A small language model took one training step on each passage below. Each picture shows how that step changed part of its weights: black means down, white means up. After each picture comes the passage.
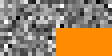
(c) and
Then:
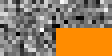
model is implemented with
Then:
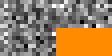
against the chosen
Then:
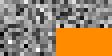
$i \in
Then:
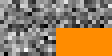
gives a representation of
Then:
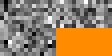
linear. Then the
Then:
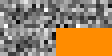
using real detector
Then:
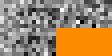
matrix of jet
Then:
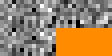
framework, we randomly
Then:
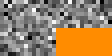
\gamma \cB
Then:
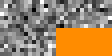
occupant will
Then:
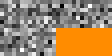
special functions in
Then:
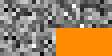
topples in
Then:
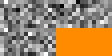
In this paper,
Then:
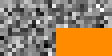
the central ideas
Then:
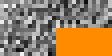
of the data,
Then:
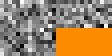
intersection with component
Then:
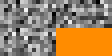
are listed in
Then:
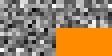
we may assume that
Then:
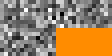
Averaging the
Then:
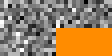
marginal and
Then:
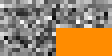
that in the
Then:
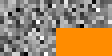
a first estimate of
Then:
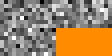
reorders all
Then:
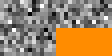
can be a
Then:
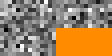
design testbeds
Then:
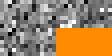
effect demonstrates that
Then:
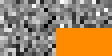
Q3 shows a
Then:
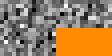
It follows from the
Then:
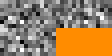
abelian varieties of type
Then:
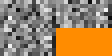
interest for model
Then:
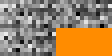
of the cases
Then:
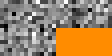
experiment is 10.}
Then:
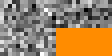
includes loading model
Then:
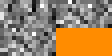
could also be
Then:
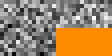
one $a
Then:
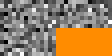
\Rightarrow \;
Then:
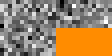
be integrable.
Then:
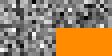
is biLipschitz
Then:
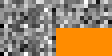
Gaussian quadrature
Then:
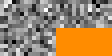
assigned the same
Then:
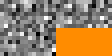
using additional metric
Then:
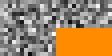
position, this
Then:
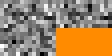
followed by the same
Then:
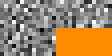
IPP rates at
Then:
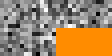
simple guess,
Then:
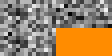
as described in
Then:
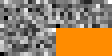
The qualitative appearance
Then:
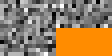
are all 0 and
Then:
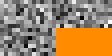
$f \in
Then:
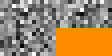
function in some open
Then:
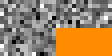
latter, by gauge
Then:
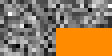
becomes -1,
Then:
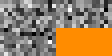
the difference between
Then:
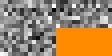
this complete graph.
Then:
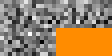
q so the
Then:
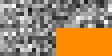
of balls in
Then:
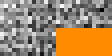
of dissipation
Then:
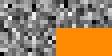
found to be accurate
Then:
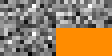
sSFR =
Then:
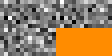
China under Grant
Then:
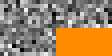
are no longer any
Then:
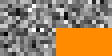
as a classical
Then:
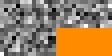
with the basic objects
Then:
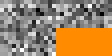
the case of an
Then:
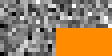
equal to 1.
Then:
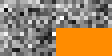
top of the
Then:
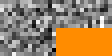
the length of the
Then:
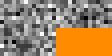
$\sigma ,\tau
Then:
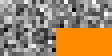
$k$ de
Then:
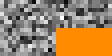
(a) to
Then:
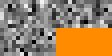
should not be added
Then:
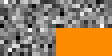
}\textbf {\bibinfo
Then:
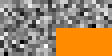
the time history
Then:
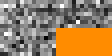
of the mass on
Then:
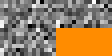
and Fig.
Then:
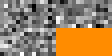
generated by the constraint
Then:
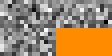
focus power in direction
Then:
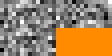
Theorem 8.9
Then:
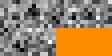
correction terms scale
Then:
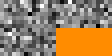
can be obtained using
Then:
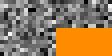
If we define
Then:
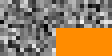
gives a morphism
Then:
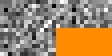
von Neumann
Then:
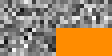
to $N$
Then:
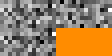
the behaviour of the
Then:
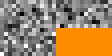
other than the one
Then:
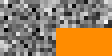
machines, which
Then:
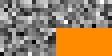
to generate state
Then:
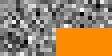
an odd function as
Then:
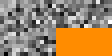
a canonical representation of
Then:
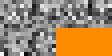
such general property is
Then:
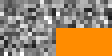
certain perturbative computations.
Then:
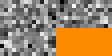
problem in general.
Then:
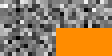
on purpose the link
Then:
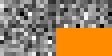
where for each vertex
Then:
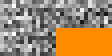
of $\Gamma$
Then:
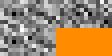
same in both
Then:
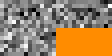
classes of the
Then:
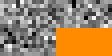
of solutions (see
